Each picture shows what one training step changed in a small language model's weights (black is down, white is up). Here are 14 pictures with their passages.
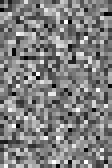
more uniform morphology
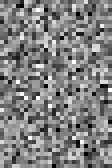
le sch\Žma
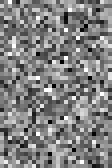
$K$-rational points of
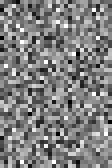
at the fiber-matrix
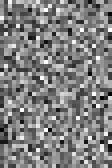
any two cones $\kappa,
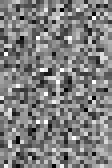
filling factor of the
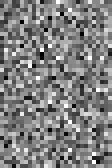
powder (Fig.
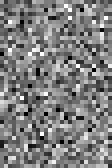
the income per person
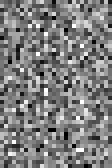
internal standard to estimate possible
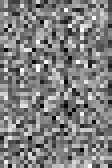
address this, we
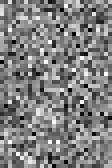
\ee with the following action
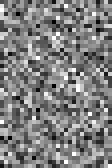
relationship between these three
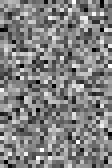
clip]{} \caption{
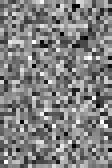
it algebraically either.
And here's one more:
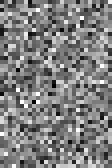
the elements of $x$
